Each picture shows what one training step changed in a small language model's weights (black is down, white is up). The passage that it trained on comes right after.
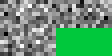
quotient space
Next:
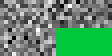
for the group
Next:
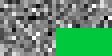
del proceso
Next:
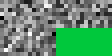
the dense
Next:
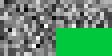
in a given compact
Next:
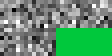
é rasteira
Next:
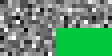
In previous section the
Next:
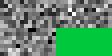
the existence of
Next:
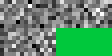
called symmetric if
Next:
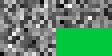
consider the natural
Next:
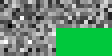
for estimating rate
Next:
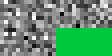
caso de
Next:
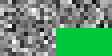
applied gate
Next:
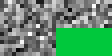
construction it is enough
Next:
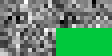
stressed that
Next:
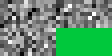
as predicted by
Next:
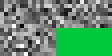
respect to the base
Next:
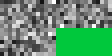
best known bound
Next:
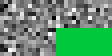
In this context
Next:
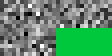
an infinite compact
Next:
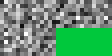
mod $e$
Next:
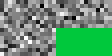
application of
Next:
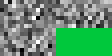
in a bcc
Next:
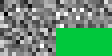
Fig 4:
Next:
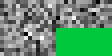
strong alignment
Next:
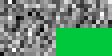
representation of gas
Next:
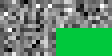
$$ A few
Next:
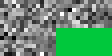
names, about
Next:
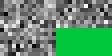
hole -- the
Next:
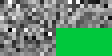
phase which is now
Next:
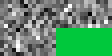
a parameter point
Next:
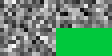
prove this last
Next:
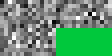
behavior of total cross
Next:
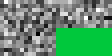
by applying a
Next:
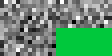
to connect his
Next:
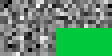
and $N$
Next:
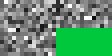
on the use of
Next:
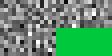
derivatives in
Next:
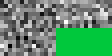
the exponential
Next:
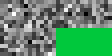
a subspace of
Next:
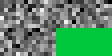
что выдает
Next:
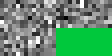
circles in
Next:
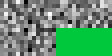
de maior
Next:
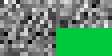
to discuss the
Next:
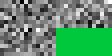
is a closed
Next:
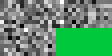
opciones para
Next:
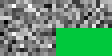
examples with
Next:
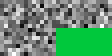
regular representation of
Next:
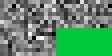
maps and the
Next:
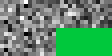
i k r}
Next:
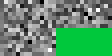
present some general
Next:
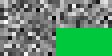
durante a
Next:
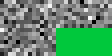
are summarized
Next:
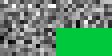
be in some way
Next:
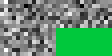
a súa
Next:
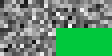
solve time
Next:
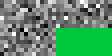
exists a disk
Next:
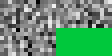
is proposed to
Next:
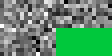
shown in the theorem
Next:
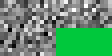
integration in which
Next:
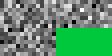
approach described in the
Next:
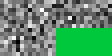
called the primary
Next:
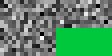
the other one in
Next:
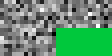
can train and
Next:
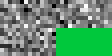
and a list
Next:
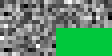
Graph Theorem
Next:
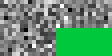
of units of
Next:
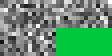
functions called generalized
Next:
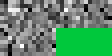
All notation and
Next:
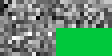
in the embedded
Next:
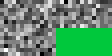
are in a
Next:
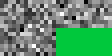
solutions of the
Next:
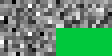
we are mostly
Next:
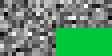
small, it is
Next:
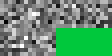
with the similarity
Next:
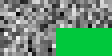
de curarse
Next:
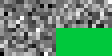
is compactly
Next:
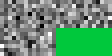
gas sensing
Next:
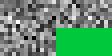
par rapport
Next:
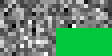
this, we
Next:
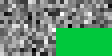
is needed
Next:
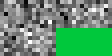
continuing, consider
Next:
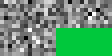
of resources
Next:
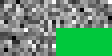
state (low
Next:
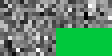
the incoming
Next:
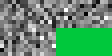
fixed GT
